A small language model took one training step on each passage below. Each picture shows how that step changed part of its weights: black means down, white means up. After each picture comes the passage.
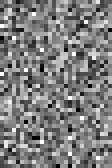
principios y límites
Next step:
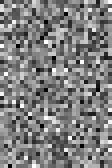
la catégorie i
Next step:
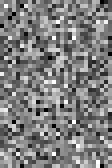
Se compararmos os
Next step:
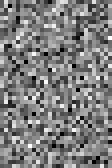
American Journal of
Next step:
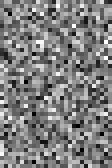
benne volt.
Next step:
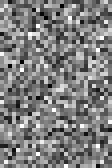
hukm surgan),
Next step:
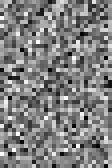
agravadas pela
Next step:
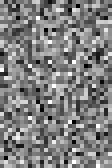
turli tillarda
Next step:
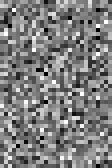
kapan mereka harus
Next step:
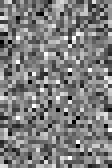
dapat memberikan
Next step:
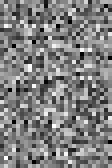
Editores Fundadores:
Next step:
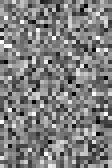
een vergelijking
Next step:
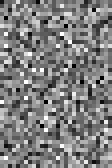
interaktif ini memuat
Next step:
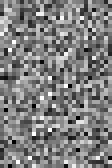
нашей жизни.
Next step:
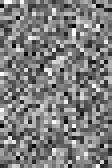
envolve a comunidade
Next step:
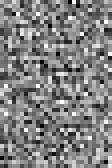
турли номларидан
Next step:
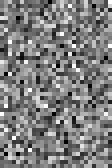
jamoaviy ishni
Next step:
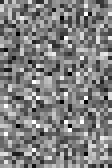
3. O‘zbekiston
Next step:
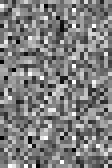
do imóvel, com
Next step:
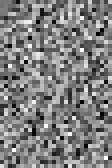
политика национальных
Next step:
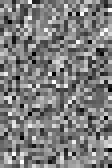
μm . - Rete
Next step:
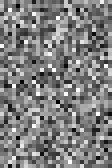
Espaze : sentence
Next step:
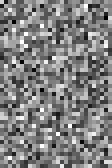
для антифродовых
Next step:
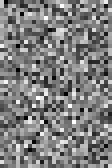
industries. The
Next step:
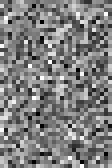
de sedimentação
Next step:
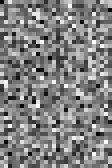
bu denli siyasi ve
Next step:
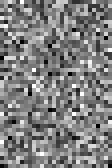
إلى حد
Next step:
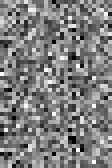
amalga oshirilishi
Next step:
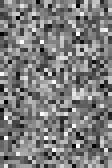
Renaissance of
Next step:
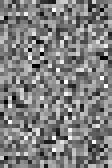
of Ukraine is
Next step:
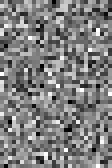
de gestion des risques
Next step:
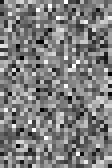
damarları olan
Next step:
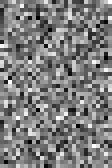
muboh yoki
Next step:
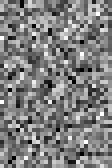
In recent years,
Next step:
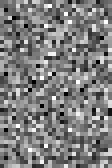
semestre. [←
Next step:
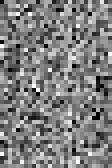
tahlil qilsak.
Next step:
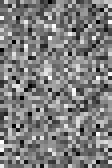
So sind auch die
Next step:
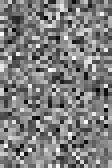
mudanças sociais e
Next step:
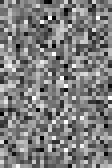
JCP. No
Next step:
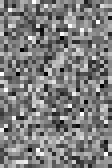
falante precisa
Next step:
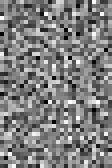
es de esperarse, la
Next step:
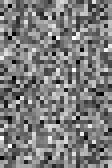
Historia de la
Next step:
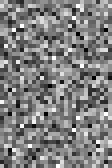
Museum für
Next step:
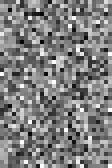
escolar, as quais
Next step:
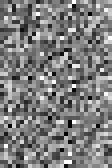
bo'lgan matnlar
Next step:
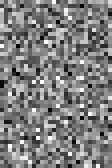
laquelle elle se
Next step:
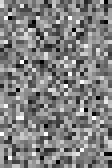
дня предшествующие
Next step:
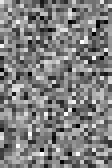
navbatida ishlab
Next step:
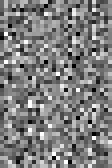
também, para a
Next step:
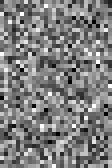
Schlegel aus
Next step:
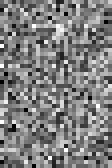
D. DUMP
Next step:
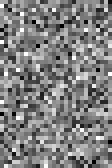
an Schulen im Kanton
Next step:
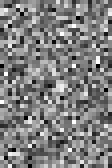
industrielle qu'elles
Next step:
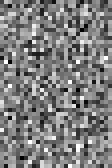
Costa, A.
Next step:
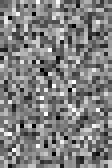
у фальсифікації
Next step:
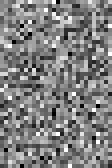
ve Türkiye’de
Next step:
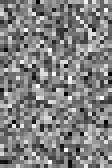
ички ишлар
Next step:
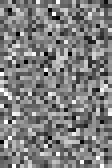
parla direttamente,
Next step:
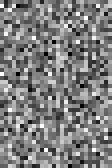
crimes, and to
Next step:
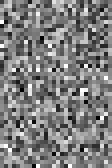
de Arte e Ciência
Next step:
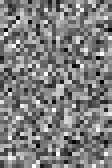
Ularning farzandlari
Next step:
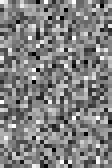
culturel : tous
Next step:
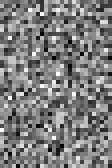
hisobga olgan
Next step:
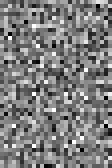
UK 4.4. Fall
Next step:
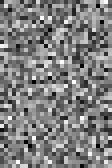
murid. Hal ini
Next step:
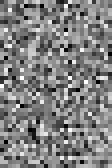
могли б бути
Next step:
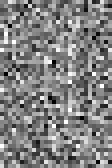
что состояние и
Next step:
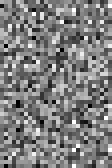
yang digunakan guru
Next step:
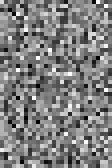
и выносится в
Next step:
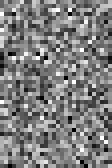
rojizo llamado
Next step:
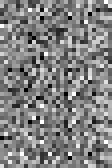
har ikkisinin
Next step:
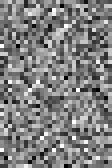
fica assegurado,
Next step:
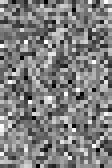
se ha encolerizado
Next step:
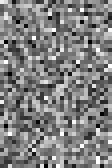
Dúl János
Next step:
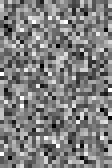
incentiva os alunos
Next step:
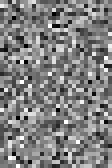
рода, «был
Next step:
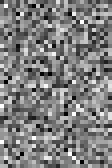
Rajab N.F.
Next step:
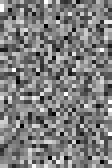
смущения. Он
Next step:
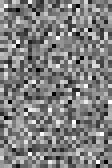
latihan yang kurang
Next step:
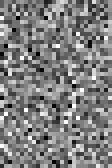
facilitando que las
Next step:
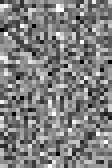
- Leblon | Rio
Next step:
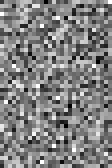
pH media tanam
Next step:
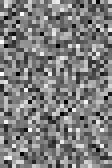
cidadãos quanto à
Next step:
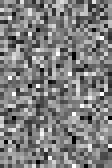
وإن كان
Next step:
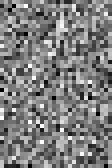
la información*. [Tesis
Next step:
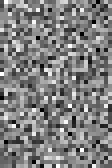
defesa, à ampla
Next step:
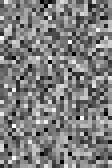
Pueden presentar
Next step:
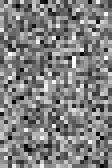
¹ To‘xta
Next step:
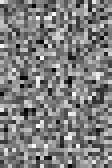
são devidamente identificados
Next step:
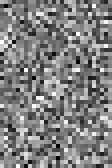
é dizer, a
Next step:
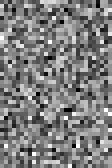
Figuras 8, 9 e
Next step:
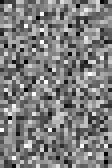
International License
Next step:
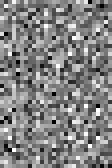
va tizmalarining unib
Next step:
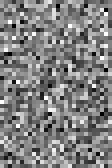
egadir. XIX
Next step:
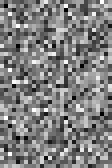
R.B.R. in
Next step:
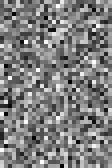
como um complemento ao
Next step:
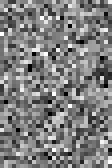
other diseases of
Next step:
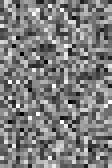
Practical Guide
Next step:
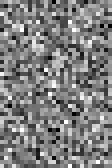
soamente as actas coa
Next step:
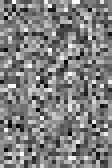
и создание подобных
